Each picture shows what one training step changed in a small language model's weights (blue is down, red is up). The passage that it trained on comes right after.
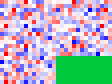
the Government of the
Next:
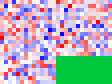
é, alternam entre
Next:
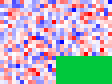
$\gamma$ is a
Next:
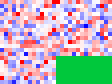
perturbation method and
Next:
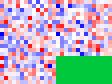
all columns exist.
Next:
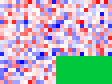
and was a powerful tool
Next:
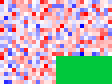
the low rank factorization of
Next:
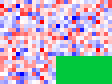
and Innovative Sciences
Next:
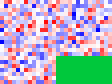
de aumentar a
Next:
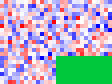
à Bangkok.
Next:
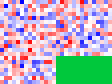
gestión de lo
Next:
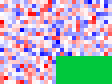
area of projections of
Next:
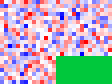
the vaccination, type of
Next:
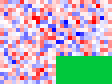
whence a morphism
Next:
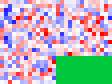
Schüler sichtbar
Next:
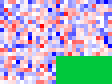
$y \in \langle
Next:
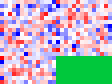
\end{equation} where
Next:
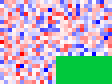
repeat Opaque
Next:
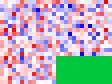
step size in nonlinear
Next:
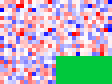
do not allow trend analysis
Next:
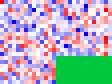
fiber actuators are
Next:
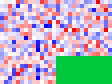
solution (about 25%)
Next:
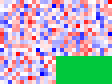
турмуш ва
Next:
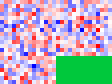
sensitivity to wind
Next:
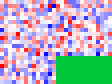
sonli va analitik
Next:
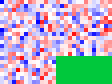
cambio. La
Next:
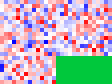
fracture phase,
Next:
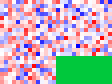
2% concentration,
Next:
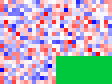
(está em nossa
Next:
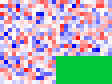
our automatic
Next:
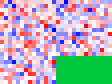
The author is a
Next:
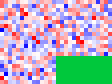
In this section, we
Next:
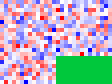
to the fasteners
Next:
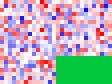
Davlatning har
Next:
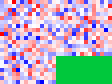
lifecycle of a
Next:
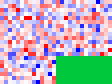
economically valued
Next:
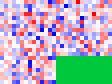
satisfy a compact support
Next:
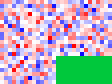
XC function, but it
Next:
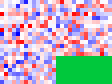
\eeqlb If
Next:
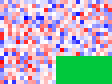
of marriage was
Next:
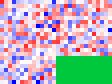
agriculture is
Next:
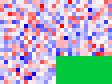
presents different types of
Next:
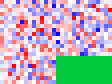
of the formula appears by
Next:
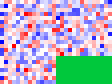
average number of
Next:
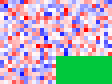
port within the city
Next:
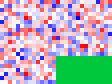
and geometric mean of
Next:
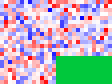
with spin structure and fundamental
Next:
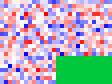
the anchor to a
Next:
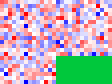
In its essence, the
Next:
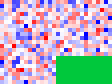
u_j \mapsto
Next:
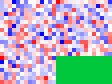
arrangement have been
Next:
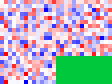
powerful than the test
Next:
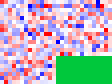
T]$ with the same
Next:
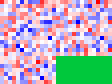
à l'information dans
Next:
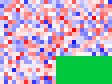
cetuximab and
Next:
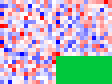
then accessing a particular
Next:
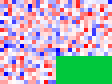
fast direct solver is
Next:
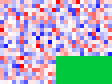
of partial differential equations
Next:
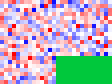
countable spaces and shows
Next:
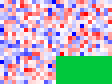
the particle is the
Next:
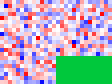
part of the workload
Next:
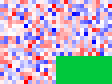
only sketch the
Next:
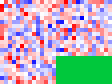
Institutos de
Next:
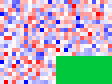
relatively close to the
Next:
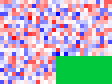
this paper using the same method
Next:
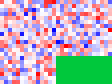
to renewable
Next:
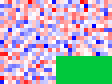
and cooking needs
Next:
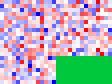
therapy and
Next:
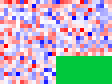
Escola de
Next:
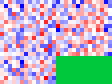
va qonunning
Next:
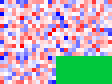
va estetik faoliyat
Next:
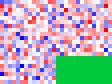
atât acum
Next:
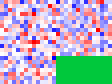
attention is paid
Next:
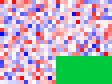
the K_{OS} value
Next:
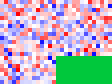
high energy resolvent
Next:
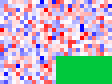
how these services perform;
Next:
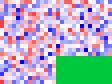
locally a field extension
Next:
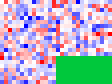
of Postoperative
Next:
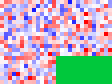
no es contentiva de
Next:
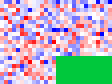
is devoted to the
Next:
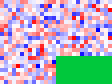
of the adaptation
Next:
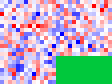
che prepara
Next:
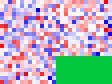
modeling for active
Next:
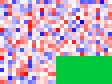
ferrite particles and
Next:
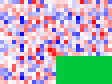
пациентов с
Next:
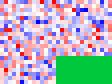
informacija, te
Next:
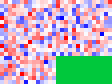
as influential on the
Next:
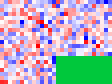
$y$ such that each
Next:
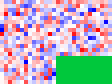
value of features on
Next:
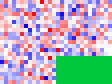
examination method. In order
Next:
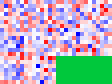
redness quality.
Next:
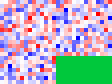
12. Новак
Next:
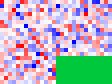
the start. \\
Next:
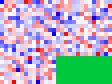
claim settlement
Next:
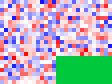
with type 2 DM,
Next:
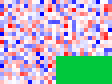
a non-CM curve
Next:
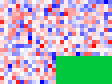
$y$ belong to
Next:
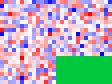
$K$ is finite)
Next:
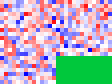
Muslim University,
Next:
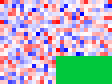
$\ET$. Vector
